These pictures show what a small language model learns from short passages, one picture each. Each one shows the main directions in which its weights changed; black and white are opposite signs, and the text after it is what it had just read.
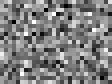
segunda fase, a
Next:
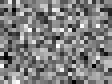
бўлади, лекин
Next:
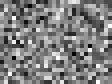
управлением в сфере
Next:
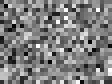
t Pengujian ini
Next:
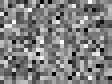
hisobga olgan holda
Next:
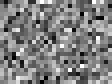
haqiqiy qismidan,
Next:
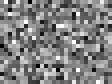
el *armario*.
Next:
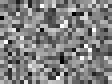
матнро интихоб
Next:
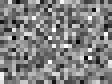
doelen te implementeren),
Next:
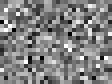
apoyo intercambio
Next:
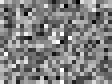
ichiga oladi. Bu
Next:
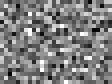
подходы. В таких
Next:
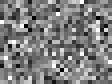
of this kind by the
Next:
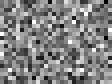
——— Metodologia de
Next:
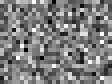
de. **Ensino/
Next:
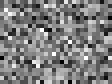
que se toma a un
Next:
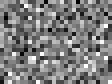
shown to deepen
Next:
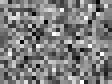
las necesidades de las organizaciones
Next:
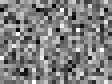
los productos (Mishra
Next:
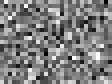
lama, sedangkan
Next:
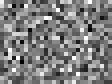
the Human Rights
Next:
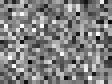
analysiert wurde
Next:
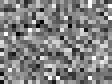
меҳмон чақириш
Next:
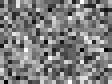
дошкольного и
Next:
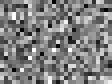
into the thematic and
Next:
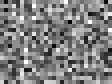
musicais A segunda
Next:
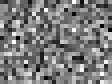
marchés publics ?
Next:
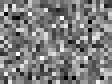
uma resposta eficaz
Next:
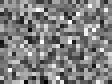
технологических схем //
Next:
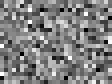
представлена информация в
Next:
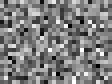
محو شده
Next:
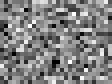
kashfi maydoni hamda
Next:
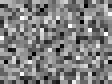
Çevre Bilimleri
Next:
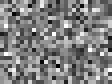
relevância no contexto em
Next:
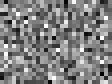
тренінгу були
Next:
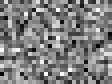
Bundan tashqari
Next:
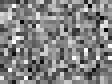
voice of someone
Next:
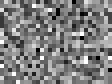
de possibilidades.
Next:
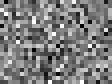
concepciones epistemológicas del
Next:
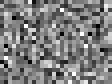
se faz necessário
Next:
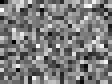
oferecidas a essas
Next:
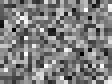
E.K. – doctor
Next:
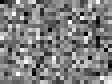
măsuri. De
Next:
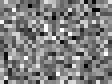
единицу для
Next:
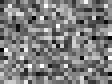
les stagiaires comme
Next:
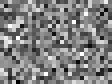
Citizenship* від
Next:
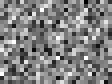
Zusammenarbeit und
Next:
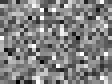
A prolactina,
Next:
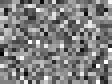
si te poner a ver
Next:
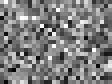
(CDR) dans la
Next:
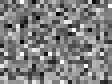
SD Negeri 24
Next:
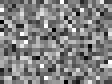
(Material de
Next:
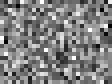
We study the problem of
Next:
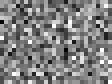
the graduation time was
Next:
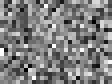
that, with the exception
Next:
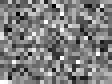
evidencia física de
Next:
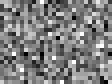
researchers, students,
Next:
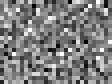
качества туристского
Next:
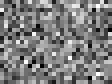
Annual Conference,
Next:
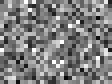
Abay'ın ilerde
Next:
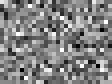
que algumas variáveis
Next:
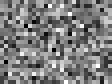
be added to the
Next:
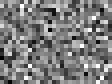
«Об оценочной
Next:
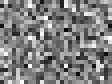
изразу. Превод
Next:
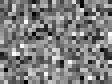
tadbir etishning yangi
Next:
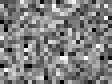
No qual, os especialistas
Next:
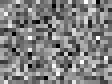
ega bo‘lish zarurdir
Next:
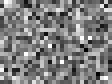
hòu fú)
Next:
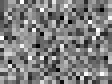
evaluaron 36
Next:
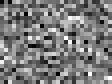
фаолиятининг асосий
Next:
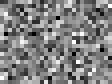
el tablero de
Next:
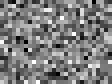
профессор Российской
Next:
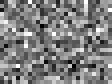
moi ». Rab
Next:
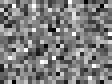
-r \cos u \cos
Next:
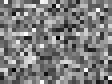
os eventos adversos foram
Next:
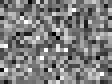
urine of conditionally
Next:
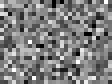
ga baquvvat va
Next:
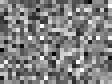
pe categorii de
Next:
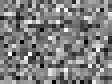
Máquina de lavar
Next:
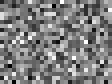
yang akan paling
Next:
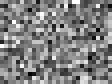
maqsad qiladi. Shunday
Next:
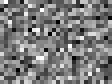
de datos, organizados en
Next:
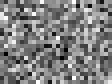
Journalism in the Digital
